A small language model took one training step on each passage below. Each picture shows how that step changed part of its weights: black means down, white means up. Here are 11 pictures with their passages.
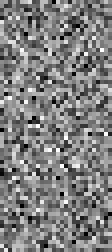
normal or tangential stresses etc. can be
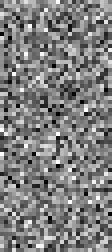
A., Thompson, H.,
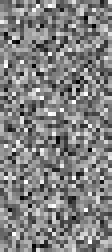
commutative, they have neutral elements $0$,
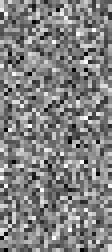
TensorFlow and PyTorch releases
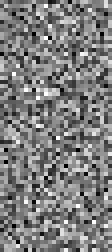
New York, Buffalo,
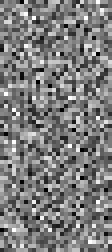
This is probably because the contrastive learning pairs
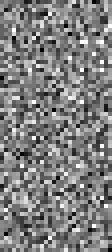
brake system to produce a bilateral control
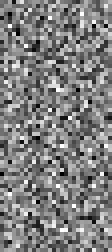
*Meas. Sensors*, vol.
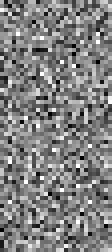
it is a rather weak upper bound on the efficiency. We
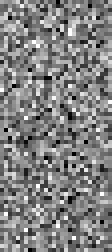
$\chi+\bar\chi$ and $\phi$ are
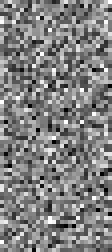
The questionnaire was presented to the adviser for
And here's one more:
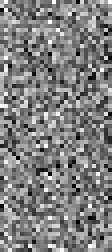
way of apprehending the world, and an
